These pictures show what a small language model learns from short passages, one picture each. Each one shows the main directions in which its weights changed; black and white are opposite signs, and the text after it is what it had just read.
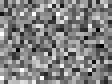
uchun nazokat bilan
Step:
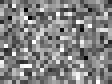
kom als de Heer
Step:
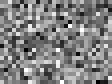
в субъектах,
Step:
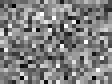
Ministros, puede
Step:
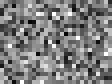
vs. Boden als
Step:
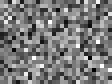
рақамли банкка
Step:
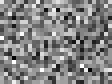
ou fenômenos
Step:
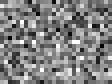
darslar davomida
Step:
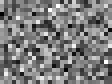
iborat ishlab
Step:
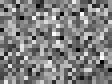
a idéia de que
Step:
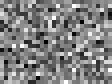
mais apropriada, e
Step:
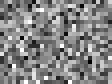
frekar til
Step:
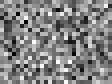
a ação e influência
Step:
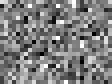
teoría general de la
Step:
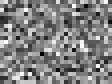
moyens nouveaux.
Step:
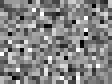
trata del eterno
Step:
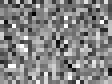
per oltre due anni un
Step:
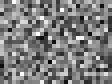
spécifiques des
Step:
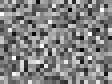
после укоса
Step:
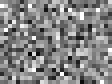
области вырос на
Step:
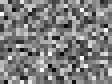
teori yang disebut produk
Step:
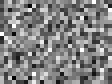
realizado por Gómez
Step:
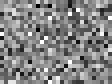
education has been a
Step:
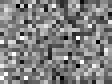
к выявлению
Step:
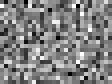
справиться с
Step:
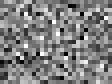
do contágio das
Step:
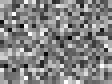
заведениями /
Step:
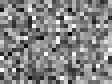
toptirish ekanligi
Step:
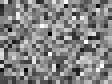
ahamiyatga molik
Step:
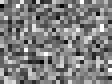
і Закон*.
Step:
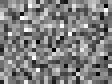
gestão documental e
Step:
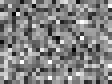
o tema para abordagens
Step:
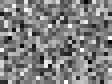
Бобожонова, М.
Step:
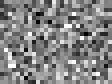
A. Grey,
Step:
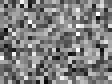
изменением в
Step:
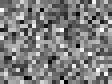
в удосконаленні
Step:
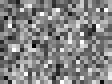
mas de la María que
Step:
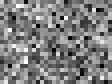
del espacio y la
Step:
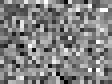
casă, iar pentru
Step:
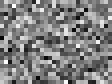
hun extra budget
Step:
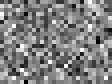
і чоловіків
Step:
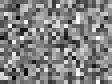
vacacionales en el sur de
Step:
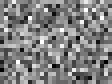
para el desarrollo de los
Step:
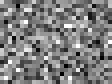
toma de decisiones
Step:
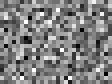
Vielzahl an
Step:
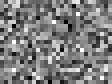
inclusión cultural y
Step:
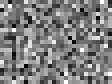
baxsh etish, u
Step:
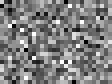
byla Jihlava
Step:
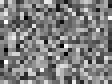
tadqiqotlari uchun
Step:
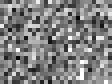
lo extenso de la
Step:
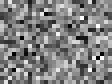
19. Соцкая
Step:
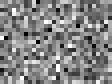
Philosophy in
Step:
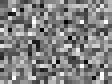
temperature charts of the
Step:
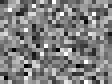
a peteca. As
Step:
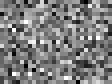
και από
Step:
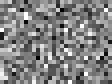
taqat tózimnen,
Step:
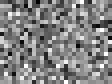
як І.М.
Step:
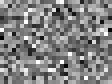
momentos: antes da
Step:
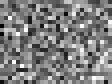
del gran mundo se
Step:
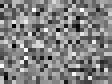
Krendl (geb.
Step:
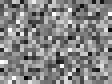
метод обучения,
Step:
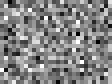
of forming creativity
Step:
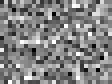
soils. J. of
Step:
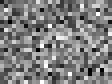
assim as abelhas
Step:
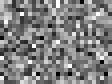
nacionalidad, edad o
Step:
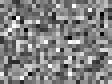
uma maior sobrevida é
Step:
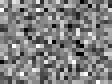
apporter des résultats
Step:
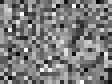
на СВ другой
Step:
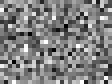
siempre, a veces
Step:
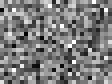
Ecological Systems
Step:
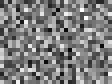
C., Miguelez
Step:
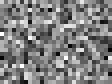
d'ouverture sur le
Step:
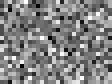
instituiu nacionalmente a
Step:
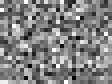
de stabilire a unor
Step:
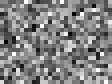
do 3 custoi
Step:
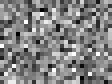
Diante disso, o
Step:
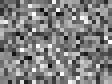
joylashtirish va ularni
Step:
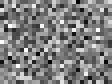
by a tweet from
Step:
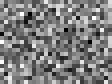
amalga oshirish uchun
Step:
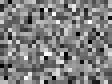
pengeringan 2 hari
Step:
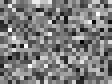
fiziologik va
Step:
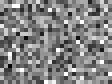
verstanden werden. Ob
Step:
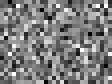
face of growing
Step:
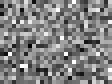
de vegetație a
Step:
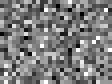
об закислении,
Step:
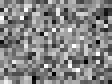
mezon sifatida
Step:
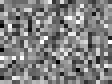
APA para la organización
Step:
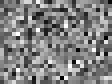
PS Tayde, NM
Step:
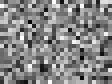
можно сказать,
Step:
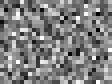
strada per una sintesi
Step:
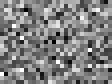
hududlarida bu
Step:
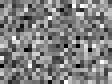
se presentan.²⁰
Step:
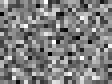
joriy qilish orqali
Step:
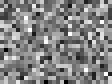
tilining izohli
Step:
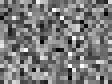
ва экзоген
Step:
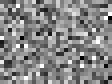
board. The review has
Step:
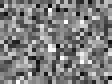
the role of inclusive
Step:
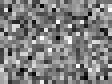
instituti "Texnologiya
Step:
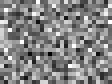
yuzaga keladigan
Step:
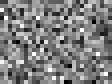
suspensos totais,
